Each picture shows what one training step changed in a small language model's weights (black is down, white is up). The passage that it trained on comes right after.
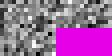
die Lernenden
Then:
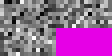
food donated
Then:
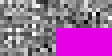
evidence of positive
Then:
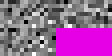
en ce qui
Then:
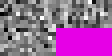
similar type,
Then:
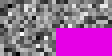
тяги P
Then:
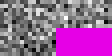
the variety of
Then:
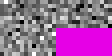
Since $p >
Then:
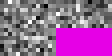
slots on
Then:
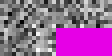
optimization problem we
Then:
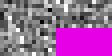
was managed
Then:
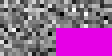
infinite graph called
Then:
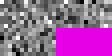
view” through which
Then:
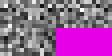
in which the
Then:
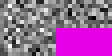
First of all
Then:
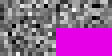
lifts to
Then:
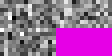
with Politics
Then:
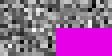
the corresponding estimate
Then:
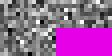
layer of the
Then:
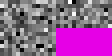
and Stability
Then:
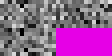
products are
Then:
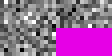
\exists \,
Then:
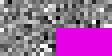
question "how
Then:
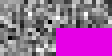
by $\lambda
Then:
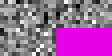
bilim olishi
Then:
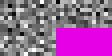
loss of
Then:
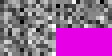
solutions for second order
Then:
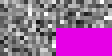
improve the
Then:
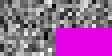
de “mano
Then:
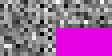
change. The
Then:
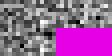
at the local
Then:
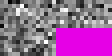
greatly from
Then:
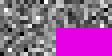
is outside
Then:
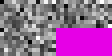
equivalence classes
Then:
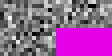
was used to
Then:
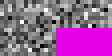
\infty))$ be
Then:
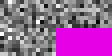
cada um
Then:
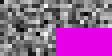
pacientes con
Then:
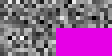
Code availability
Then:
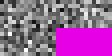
the {\tt
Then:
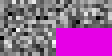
R}$ and
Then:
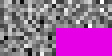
designed the
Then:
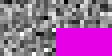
hence without, the
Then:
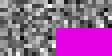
as is its
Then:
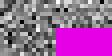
в стране
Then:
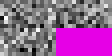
moral como
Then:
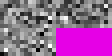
The researchers
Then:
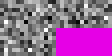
images. The
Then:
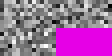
that agile
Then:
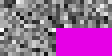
require accurate
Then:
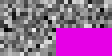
of genus 2
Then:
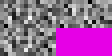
of $G$
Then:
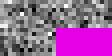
explicó el
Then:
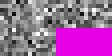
a countable
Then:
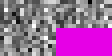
first step estimators
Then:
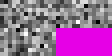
awareness and
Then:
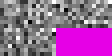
characterization of
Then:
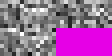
best classes
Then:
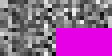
is of the
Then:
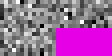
inclusion of
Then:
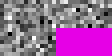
species such as
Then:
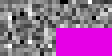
with type 2
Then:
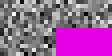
de mayo de
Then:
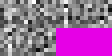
observed that out of
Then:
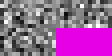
ROI and
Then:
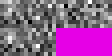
light of relation
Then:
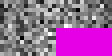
human being as a
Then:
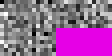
linear gray
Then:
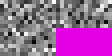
approach can provide a
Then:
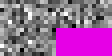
if $\ell
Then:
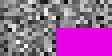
much more.
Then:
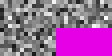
related to these
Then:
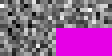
el costo
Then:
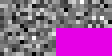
to meet specific
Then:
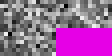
the time interval
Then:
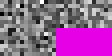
the DRS
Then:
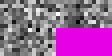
the following representation
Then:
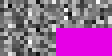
power of the
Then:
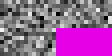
Table 4. It
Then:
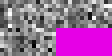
performed for the
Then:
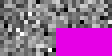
integral biological system
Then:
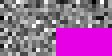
daha sonra
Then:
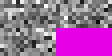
have been used for
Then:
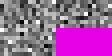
theorem. In order
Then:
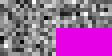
K$ implies
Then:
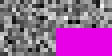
x})$ to the
